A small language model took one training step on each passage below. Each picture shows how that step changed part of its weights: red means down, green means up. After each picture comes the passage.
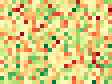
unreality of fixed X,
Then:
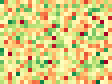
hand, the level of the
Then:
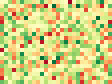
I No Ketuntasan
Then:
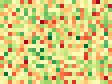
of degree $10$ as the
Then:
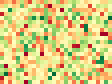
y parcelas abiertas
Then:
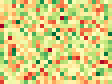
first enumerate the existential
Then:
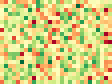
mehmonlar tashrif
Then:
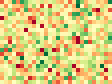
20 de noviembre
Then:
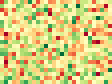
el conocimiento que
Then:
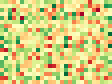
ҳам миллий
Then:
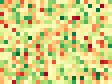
role in theoretical computer science
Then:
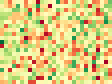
coefficients then can be determined from
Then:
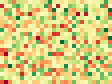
na eʼtiroz
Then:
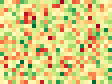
a specific sensing application,
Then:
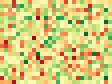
for stars with high rotation rates
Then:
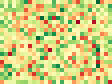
which improves the accuracy of numerical
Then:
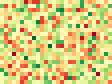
The parameter $\theta$ can be
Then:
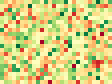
band to lower frequencies. In
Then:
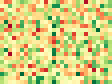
different simulation methods agree with each
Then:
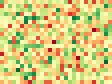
turi sifatida zamonaviy
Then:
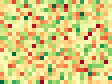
(blue circles), LeKry
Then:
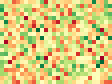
интеграцию в
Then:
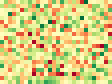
= \lim_{p\rightarrow
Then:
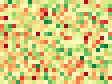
the disjoint union of $K$
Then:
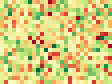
that preceded outburst A
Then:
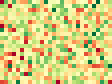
agreement is excellent. This
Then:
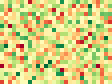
the speed of light {\em in
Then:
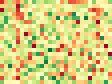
cost $c$, domains
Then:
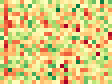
C.L. limits,
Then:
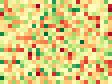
spins, for different temperatures
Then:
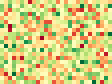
the developed tools being used to
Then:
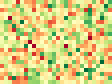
and (4) it offers
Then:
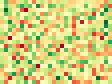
This applies to a large number
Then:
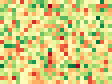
Aborto: Riscos
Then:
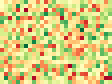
Since $s$ is an even
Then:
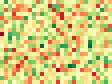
\label{cma} cm
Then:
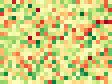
to shape the moral character of
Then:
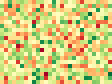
$ \varepsilon$ is small
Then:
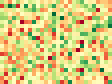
à la reconnaissance
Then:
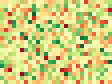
the halo sample at that
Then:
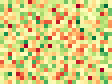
the class of $u$ in
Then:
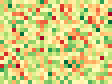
2$, and one more variable
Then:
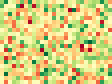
no se encuentren
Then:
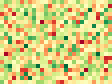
of pulse-broadening
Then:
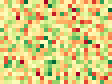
subproblem, if the inner product
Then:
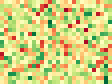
row number and the column number of
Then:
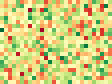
sufficient and that they remain so under
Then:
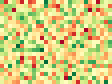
better reach susceptible individuals
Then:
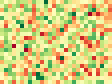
We will systematically ignore
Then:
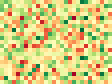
that if $G$ is
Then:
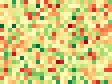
una espátula de
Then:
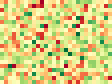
$\Tbar-\mathcal T$
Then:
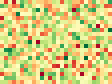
0$; in other words we assume
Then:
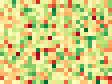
for a finite matrix element of the
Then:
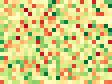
all other terms are greater than or
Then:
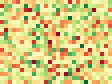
to study this machinery
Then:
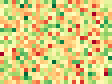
(9) [below left
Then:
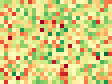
of the scalar field. We write
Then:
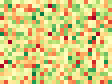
\Omega| $ for any
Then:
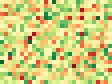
with other FeH lines which do
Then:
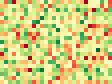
L’obiettivo è
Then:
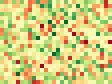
Franeková a Jabor
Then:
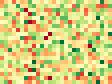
About the use of
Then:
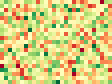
\neq 0$, one can
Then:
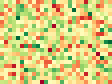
norme apporte des
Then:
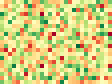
Benthos merupakan
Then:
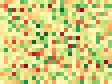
This is easily checked using the
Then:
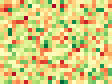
and fungal isolates. //
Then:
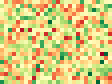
number of iteration $i$
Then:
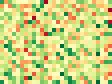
Mean Mean Y =
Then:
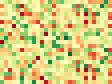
Interestingly, the stability
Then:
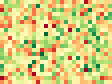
study of the Hitchin
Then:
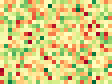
Одной из основных
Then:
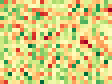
hayoti, jamiyat
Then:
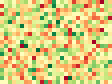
Through a binary search, we
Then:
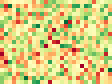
by all possible relations: $h
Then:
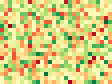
the broadcasting scenario since one
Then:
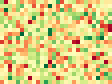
youth. Вступ
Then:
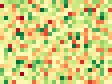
and as it is also central in
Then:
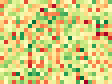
Es así que los textos
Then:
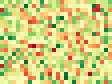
activity against Western
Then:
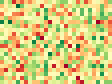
of $\nil$ we can
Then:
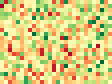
Landsat 5, 7
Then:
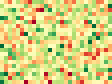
show how much is the sensitivity
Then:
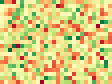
only one possibility, if
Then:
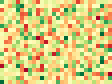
em alguns casos,
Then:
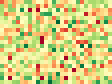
red/blue shift' but
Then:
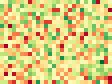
the standard orientation of $\mathbb
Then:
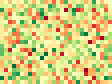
be written that more closely model
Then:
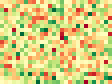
Ising model partition function. The
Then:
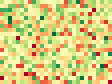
Pedagogical Sciences (PhD),
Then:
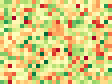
We study the behavior of solutions of
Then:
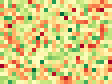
in $G$. Indeed,
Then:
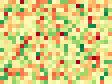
constructive proof below, where the
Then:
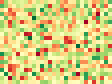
probability as a function of the width
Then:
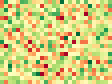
Phys. Rev. C {\bf
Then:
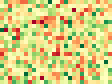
pole at $p^2
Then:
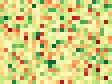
change in energy accompanying
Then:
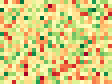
burnt vertices at time
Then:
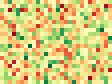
be given for $v$ in
